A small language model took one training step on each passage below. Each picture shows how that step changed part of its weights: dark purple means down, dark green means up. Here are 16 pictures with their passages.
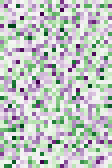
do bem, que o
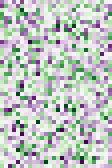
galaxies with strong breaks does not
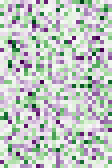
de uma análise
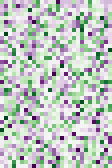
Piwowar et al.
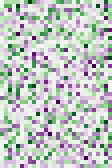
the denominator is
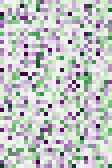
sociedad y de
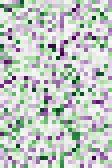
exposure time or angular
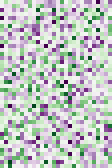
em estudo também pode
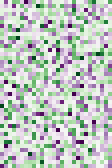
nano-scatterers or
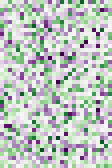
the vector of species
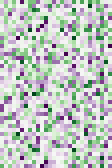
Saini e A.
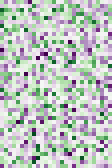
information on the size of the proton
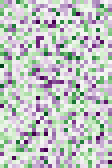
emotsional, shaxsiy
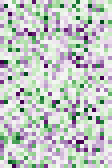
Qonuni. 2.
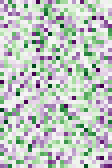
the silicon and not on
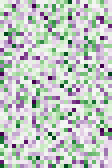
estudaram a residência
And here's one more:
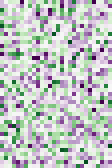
replace every edge by
